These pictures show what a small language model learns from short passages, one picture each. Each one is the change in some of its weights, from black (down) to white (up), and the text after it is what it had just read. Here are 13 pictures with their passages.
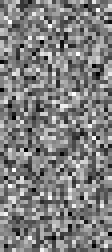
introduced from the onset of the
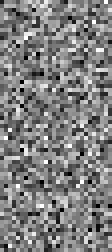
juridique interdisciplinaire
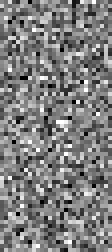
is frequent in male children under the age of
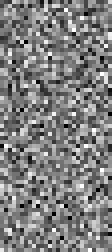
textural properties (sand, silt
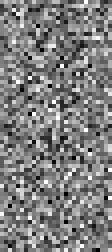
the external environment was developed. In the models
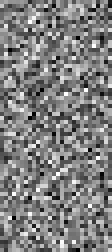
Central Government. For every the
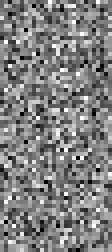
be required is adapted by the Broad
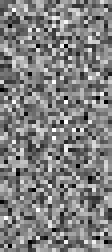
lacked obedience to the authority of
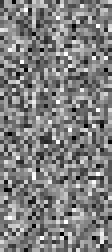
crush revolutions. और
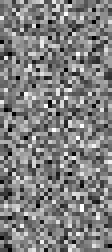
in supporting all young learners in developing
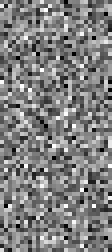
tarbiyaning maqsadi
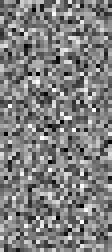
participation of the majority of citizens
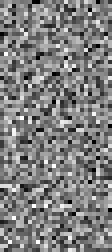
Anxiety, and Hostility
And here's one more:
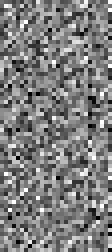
таъминлашда уларнинг
